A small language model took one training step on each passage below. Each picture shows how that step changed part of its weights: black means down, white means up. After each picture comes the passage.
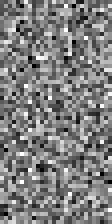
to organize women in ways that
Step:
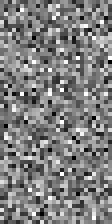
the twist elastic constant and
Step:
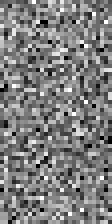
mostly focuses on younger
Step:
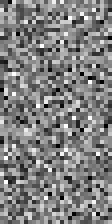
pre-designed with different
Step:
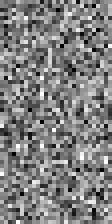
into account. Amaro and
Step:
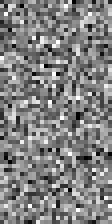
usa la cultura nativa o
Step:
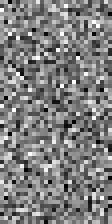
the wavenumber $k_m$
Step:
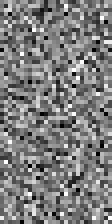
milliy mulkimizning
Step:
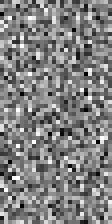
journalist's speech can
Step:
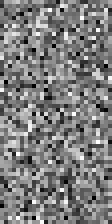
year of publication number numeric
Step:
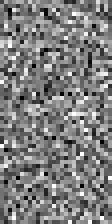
Serum TAC levels comparison
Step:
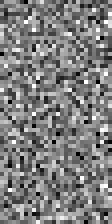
present case study revealed the
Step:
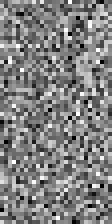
métodos, então o
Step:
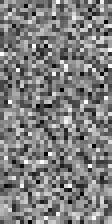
diarrheal episode
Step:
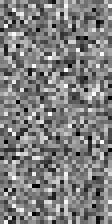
the presence of the $b \bar
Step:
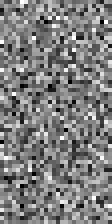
las transformadas de Fourier de
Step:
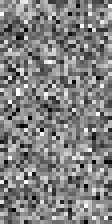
or a $2S$ state.
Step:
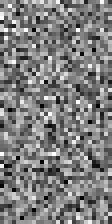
quriladigan inshoot
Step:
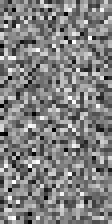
A \emph{resource specific
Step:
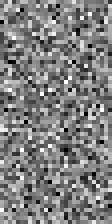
in the wistar rats with
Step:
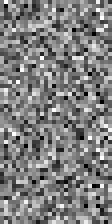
mostrar por estar en
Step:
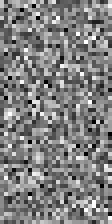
establishing and implementing policies,
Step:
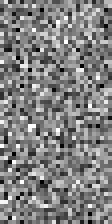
virtual memory space. It is
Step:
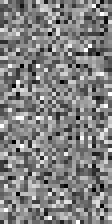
information would be recorded in a
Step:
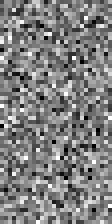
from non-perturbative ALP
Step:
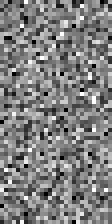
рабочих мест не
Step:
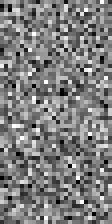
in order to increase their productivity
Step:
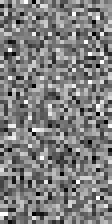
turns such that at each
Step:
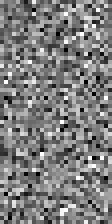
microscopic diffusion
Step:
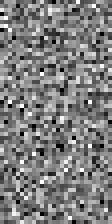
примера: *mass
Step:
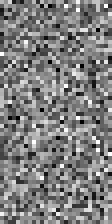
depositional complex in the
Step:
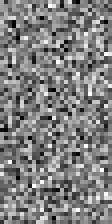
alloy implants. Figure 6.
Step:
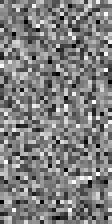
the private sector. For
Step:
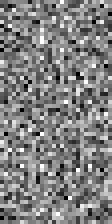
we investigate three baseline
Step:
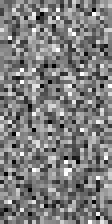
state management, DIDUP allows
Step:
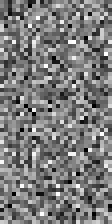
tentang tingkah laku
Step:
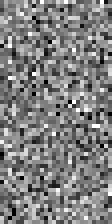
time of day (TOD) was
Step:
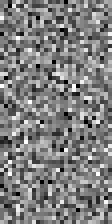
journal of biological sciences*,
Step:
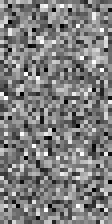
واجی زبان
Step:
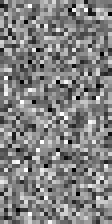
to enhance our collective
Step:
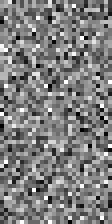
examination of preparations of the visual
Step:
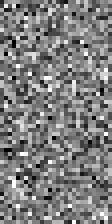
for the noise driven by
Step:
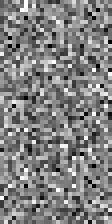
of the GEM detector is measured
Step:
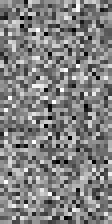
an infall signature. We first
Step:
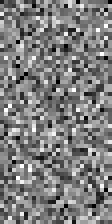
Lightweight and robust
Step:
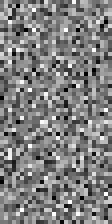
- “#Turdestino
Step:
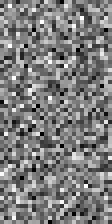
weights are fixed, and models
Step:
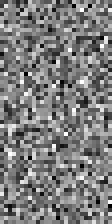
declara: „critica
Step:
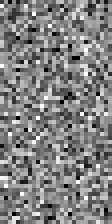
in any case). So, the case is
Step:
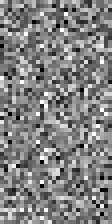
the imperfect penetration of
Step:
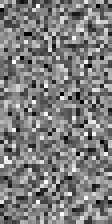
e'tibor berib,
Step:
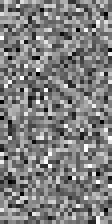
produce the most electronic waste
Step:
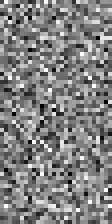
at presentation. *Chinese
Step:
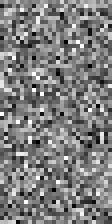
between soft-sphere and
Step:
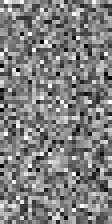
technique is thus interesting in
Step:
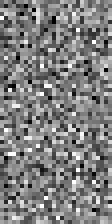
group I and 23% in group
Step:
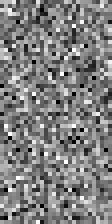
... кандидата
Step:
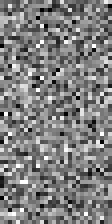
of its components we obtain a term
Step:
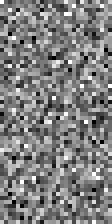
trucks either due to lack
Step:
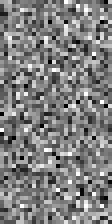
akan minum atau makan
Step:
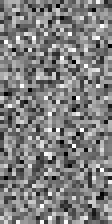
that he defeated Bharti
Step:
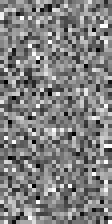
mode. The effect of the
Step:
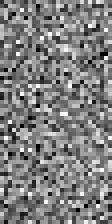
diffuse families will there
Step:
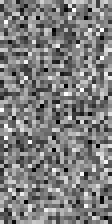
directions as illustrated in
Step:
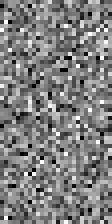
or when a molecule
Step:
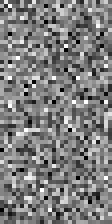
wird auch Vagina
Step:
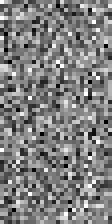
ensemble spin polarization.
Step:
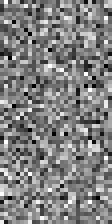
and theory are in good agreement
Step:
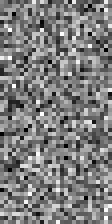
identify problem areas in the
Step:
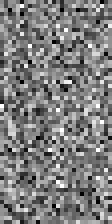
relevante uma observação por
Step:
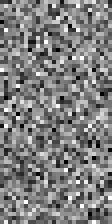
population was estimated around a
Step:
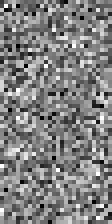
s = 0$) and are driven
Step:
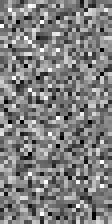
t\rightarrow \infty)$ would
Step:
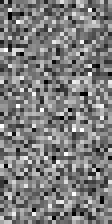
University, Samarkand,
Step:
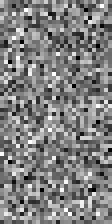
*Clinical and experimental
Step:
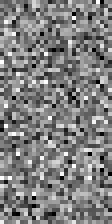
and King Index. Conclusion:
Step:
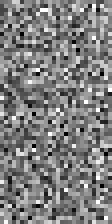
The maximum planning time of the
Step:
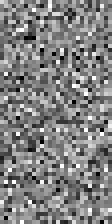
where neutrinos decouple
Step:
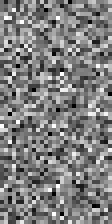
``\textit{sufficient to
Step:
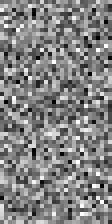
map almost 60% of
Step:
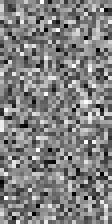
of the kinetic study of the
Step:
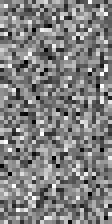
Systems II: Express
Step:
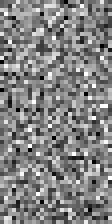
from peer reviewers. The only
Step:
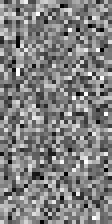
à perda do seu mais
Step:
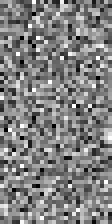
incubation would lower the
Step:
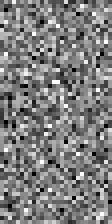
%\end{figure} % % To
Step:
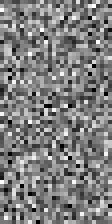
Xorazm Ma‘mun
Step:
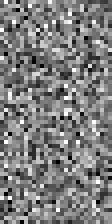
effect was probably due to its
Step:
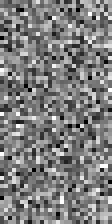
dárejede onıń
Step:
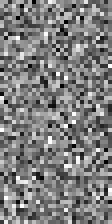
Cefotaxime 0.04
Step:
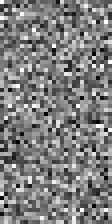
kemahiran berfikir
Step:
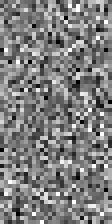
current experimental bound. Such
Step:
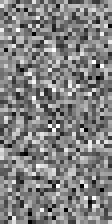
of the position. The crosses are
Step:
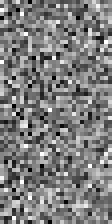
is 7.3\% of the median
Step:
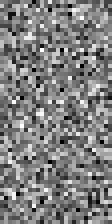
g/d vitamin C.
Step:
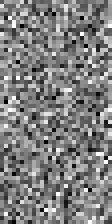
kutubxonasi. 3.
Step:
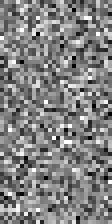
inzibati rayonunda
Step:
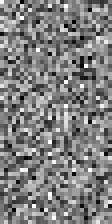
India. Annual rate of
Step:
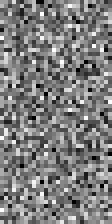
admitted based on merit in
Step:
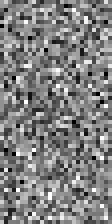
R., Reagan, J.
